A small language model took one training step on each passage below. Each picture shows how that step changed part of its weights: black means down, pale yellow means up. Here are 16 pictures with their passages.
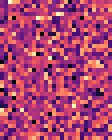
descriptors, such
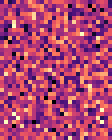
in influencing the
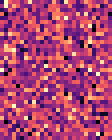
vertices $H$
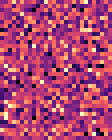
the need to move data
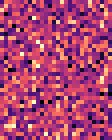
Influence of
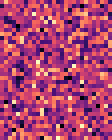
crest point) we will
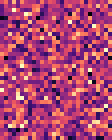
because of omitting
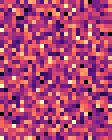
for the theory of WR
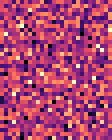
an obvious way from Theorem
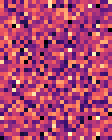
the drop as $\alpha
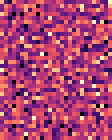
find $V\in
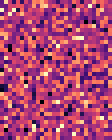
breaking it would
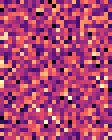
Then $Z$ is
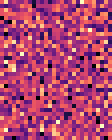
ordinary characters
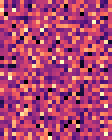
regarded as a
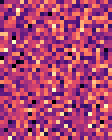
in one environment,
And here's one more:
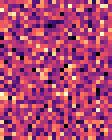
Disclosure of
